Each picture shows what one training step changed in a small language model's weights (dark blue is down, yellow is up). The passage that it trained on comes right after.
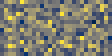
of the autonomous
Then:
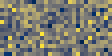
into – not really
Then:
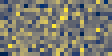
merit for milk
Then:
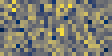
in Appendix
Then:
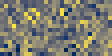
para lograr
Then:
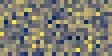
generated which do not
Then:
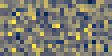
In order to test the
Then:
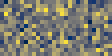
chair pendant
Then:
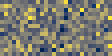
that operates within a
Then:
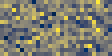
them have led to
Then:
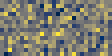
in 2010, indicates
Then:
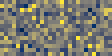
the data analysis, the
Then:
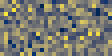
in a FEI
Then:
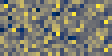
В качестве
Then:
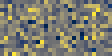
2:** Source
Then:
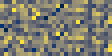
effectiveness of
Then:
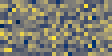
frequency domain analysis
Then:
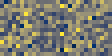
similar. An early
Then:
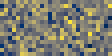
check genotype
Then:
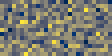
as subsequentes
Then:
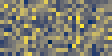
showing a probability
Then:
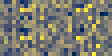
the average values of the
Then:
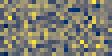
scope for this
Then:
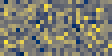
of good functioning,
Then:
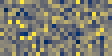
the radical
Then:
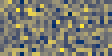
at 5% level of
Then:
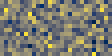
of the Task
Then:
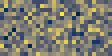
pregnant and
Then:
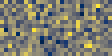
stand on its
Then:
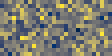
when the stresses
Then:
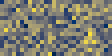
levels, extreme
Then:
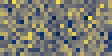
is entirely
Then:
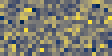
blame you
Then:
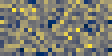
into three shares through
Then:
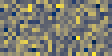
is the driver of
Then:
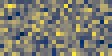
to Jack and
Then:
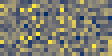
the city”:
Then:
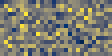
been honored
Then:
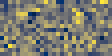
e acquisito
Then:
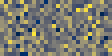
the viable
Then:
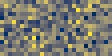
had a significantly lower
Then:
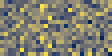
bilan birga,
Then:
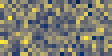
for in-situ
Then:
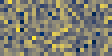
and Pollard,
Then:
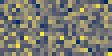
do projeto e
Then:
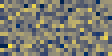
visit the site
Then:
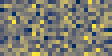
Tablo 1.
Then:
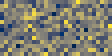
qui influencent la
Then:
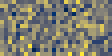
is an ongoing
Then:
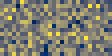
rare. The
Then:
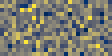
the most input
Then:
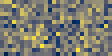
quantiles Figure
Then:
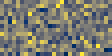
pots and also
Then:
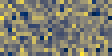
appreciated by
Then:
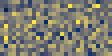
tener contacto
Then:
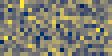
eng dolzarb
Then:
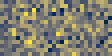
La Libre,
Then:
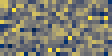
water in order to
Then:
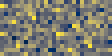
The physical world is
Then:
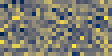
olib keladi va
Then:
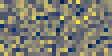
funcție de
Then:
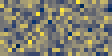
spatial extent
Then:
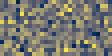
in January
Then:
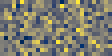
реального мира.
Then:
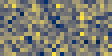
répondre à
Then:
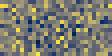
India. And
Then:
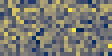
yangi, ancha
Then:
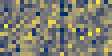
com a proposta
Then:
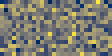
job satisfaction
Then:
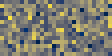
gap both within and
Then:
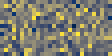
chemical analysis.
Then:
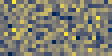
important role in smart
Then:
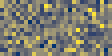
and Anthropometric
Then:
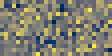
Issues of
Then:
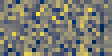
atual. e
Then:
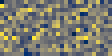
equitable quality education
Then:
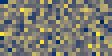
to increased vehicle
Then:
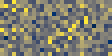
impact on assessment,
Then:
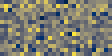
field experimental study to
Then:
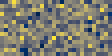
history of fever
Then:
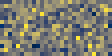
calculations, the
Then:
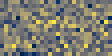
gestión de
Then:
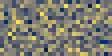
to August
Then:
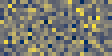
to improve the
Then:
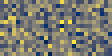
journals and as
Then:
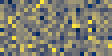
su producción se
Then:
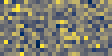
samarali tabiiy
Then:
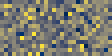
that the total number of
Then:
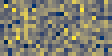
обробка не
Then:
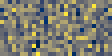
at improving the
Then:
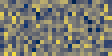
3. Has
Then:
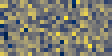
perspective. The
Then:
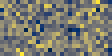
and is practically
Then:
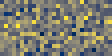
en los estudiantes
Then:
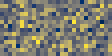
una vida con
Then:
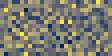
oil depends on
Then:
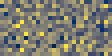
de expresión
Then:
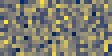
gaps between knowledge
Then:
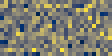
the design experiment, analysis
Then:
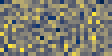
un empate entre el
